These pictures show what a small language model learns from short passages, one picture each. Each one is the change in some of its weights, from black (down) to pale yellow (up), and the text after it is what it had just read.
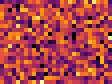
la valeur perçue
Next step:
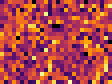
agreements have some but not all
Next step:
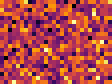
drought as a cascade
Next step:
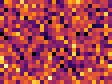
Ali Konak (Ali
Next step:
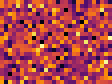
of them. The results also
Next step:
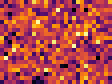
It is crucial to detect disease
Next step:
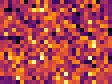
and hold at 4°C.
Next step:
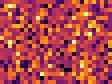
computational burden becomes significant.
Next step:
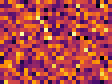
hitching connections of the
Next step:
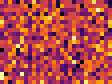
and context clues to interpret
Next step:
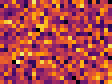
*reflecting thinking*
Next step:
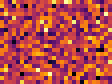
increasing sequence $(\a_n)$
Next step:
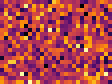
capture cloud cover,
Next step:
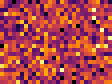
authoritarianism, this
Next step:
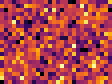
существуют две
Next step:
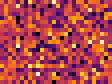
kuchlarini ishga soladi
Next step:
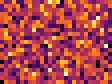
accordingly. If there is
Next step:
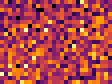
as $\theta_{ij}\to
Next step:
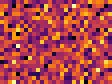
(quadrature) rules
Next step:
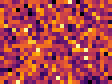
a importância de soluções
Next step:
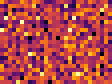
sand-MAX KO
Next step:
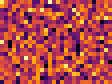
to use these systems for a number
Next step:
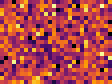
arbitrary embedding $F\co
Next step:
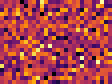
necessary to have a homeomorphic
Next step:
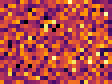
to the ability of the test to
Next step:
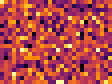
(-COOH) ni
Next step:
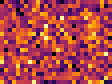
utilizando as devidas referências
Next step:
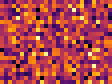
оцінювання під
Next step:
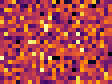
and $a_p =
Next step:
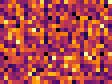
level set approach, Journal of
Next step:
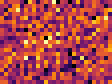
(if reasonably necessary) people
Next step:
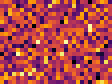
que surgiram,
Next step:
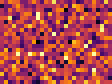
fixed assets from the original
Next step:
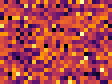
a forceful pressure by power in
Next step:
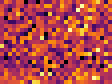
century exists in conditions that
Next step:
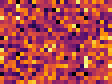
Kashaya Tikta
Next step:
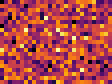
as the substrate is
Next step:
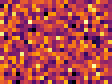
\e\cases -\sls
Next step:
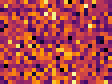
$U_p$ and a
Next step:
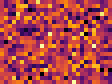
$\go$-sequence and puts
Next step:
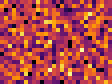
by adding one of the
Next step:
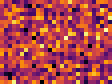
of highly electrically and
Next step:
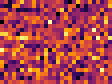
Due date: 31
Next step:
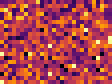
equations and inequalities are used to solve
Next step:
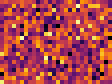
eventually stabilizes if and only
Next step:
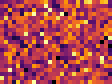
oppoq" degan
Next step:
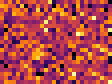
without the presence of large pores
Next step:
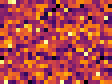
the axis solutions of the differential
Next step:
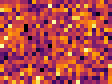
were considered for each treatment.
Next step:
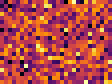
is released into the
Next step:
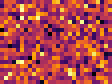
rivojlanadi va o'ziga
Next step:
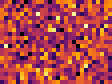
IT technologies into the
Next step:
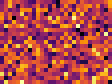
observa que la autoridad
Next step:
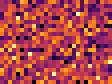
spectra point also to the
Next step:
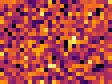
have been tested to see how
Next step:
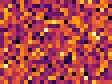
and the severity of ECC
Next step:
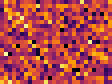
of other TG members is
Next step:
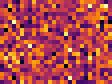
gives the basic information on the
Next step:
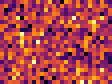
It turns out that the
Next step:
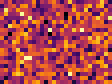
to increase their resilience by
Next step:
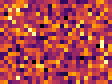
of relative entropy distance in
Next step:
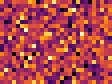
{\it family tree}, rooted
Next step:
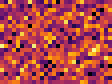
inclusive pela Polícia
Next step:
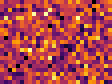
23 de fev. de
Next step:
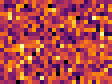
Université du Burundi
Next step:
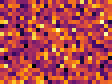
procedure in a case study related to
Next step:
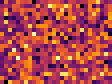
the protective efficacy of
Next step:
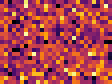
address v then the value v is
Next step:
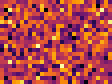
(dashed) are added near
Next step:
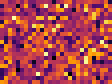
level (2-tailed).
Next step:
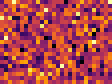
o tipo de sociedade
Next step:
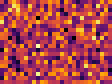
(1) can be classified
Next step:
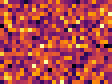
Inspiratif, 3)
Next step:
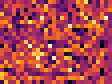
life cycle sustainability assessment of different
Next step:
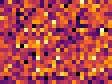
ega bo'lishini
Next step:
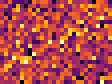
to the underlying accelerated
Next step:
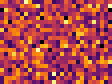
vectors of DHF. This
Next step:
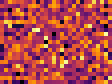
out This inventory consists of
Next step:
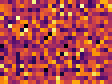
of our conjectures.
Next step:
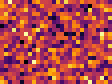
Haldenstein und
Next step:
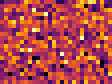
du rythme de la
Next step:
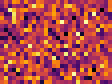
provocărilor ce
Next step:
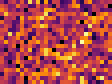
evaporation to get the
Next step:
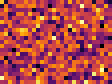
at how it works. The principal
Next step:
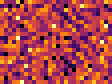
in particolare contro le
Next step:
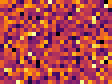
zarur. Ushbu
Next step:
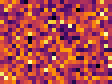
“Fast Reserve” has
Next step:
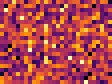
e-wallet atau
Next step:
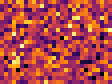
uniformly bounded in $\lambda$. This
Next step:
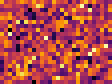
chain complex $NG$ is
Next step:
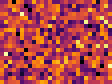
symbol of a communal
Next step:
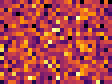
$\omega \triangleq
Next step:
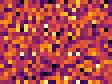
write an equivalent problem posed on
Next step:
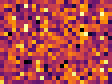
as knowledge of languages is an important
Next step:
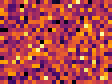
hand there were 16 female
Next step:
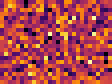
sin temor á los rigores
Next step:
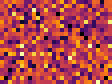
that researchers only reveal
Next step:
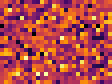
the Stable Type of
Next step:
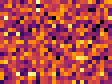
vital for timely intervention
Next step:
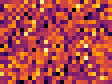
To obtain the Schmidt rank
